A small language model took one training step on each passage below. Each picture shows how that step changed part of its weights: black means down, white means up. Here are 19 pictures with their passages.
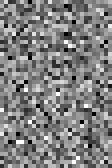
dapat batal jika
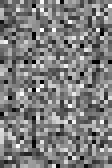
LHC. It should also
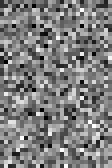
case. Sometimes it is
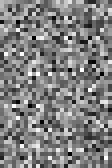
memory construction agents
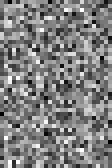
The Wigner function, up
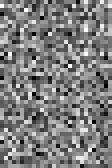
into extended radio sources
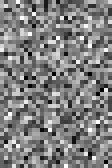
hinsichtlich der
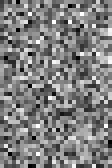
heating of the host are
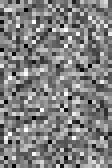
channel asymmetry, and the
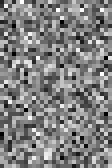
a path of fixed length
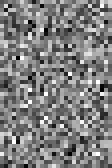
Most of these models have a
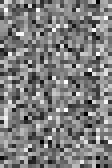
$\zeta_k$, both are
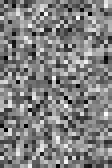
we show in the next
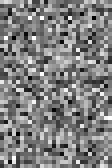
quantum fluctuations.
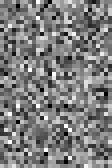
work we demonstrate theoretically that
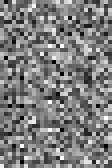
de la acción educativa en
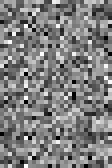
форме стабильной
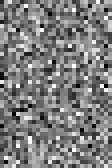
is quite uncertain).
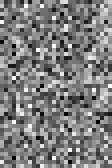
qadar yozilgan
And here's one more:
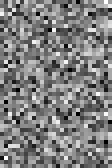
the onset of spatial
